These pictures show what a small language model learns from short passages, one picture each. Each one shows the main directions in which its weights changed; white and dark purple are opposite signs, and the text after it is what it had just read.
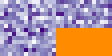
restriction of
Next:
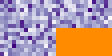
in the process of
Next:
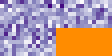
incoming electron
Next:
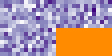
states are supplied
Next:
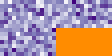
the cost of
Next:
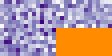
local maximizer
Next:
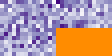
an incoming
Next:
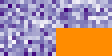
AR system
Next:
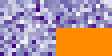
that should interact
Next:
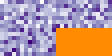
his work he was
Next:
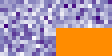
diffeomorphisms are
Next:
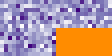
-edge spectra
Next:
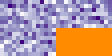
that depends on
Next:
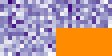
separated by network
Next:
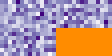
the functions $$
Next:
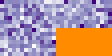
% \includegraphics[
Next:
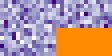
B t =
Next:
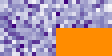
group $G$,
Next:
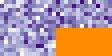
arguments in
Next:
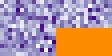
is the total
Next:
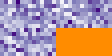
the matrices
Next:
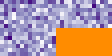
choices for
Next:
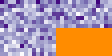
momentum distribution of
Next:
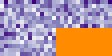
something about
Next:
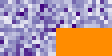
from $\alpha$,
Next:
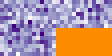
is used as an
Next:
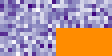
small, and so
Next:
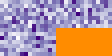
has at most
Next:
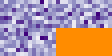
this wave will contain
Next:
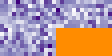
the Fe
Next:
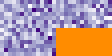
into topological
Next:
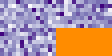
equations, and the
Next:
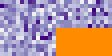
що, у
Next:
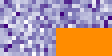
displacement induced
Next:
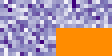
refined the
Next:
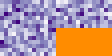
point sources'
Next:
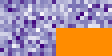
hier de
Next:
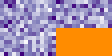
a product.
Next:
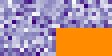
the subgroup of
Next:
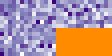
que, na
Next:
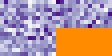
con datos del
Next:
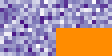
property: The
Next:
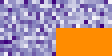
measure preserving
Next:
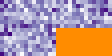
phase. In the
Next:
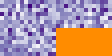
the semester
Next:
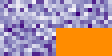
to the main sequence
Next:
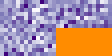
algorithm uses a
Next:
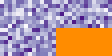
– New
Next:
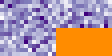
Kantone und
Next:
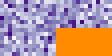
Methods in
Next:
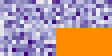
We claim that
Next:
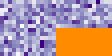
demonstrated this
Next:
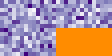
been previously
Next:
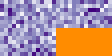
taking into
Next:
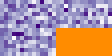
this paper unless
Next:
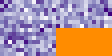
In the framework of
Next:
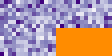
a description of our
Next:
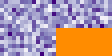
$$ \tilde
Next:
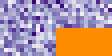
lies in the
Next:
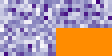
composition of a
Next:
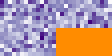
$\alpha$ there
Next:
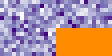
possuem um
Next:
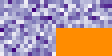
are not immediately
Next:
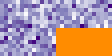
Given a square
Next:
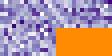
depending on the
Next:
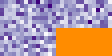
region of space
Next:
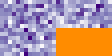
$\Omega /
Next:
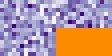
if $u'
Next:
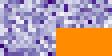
centers and the
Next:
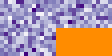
was realized while
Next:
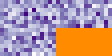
y$ and
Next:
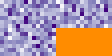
for Basic
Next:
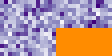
va qaror
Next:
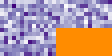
Subsets that
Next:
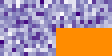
solution methods such as
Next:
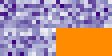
weak formulation
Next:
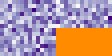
after which statistical
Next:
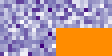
I was in
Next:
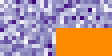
Now we take
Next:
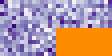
on Machine
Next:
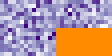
temperature only through
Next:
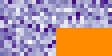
deduce the
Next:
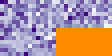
starting at
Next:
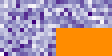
a simpler
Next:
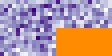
aplicar los
